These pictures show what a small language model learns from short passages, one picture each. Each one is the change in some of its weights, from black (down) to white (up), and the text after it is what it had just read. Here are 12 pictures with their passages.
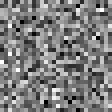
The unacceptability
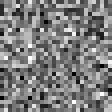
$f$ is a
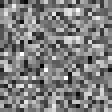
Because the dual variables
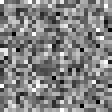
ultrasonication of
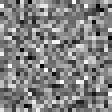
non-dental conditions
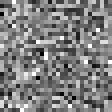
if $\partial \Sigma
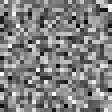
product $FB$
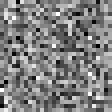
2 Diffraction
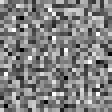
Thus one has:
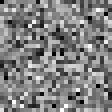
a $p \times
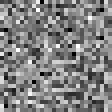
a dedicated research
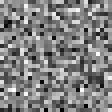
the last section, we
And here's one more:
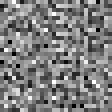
that there are just two
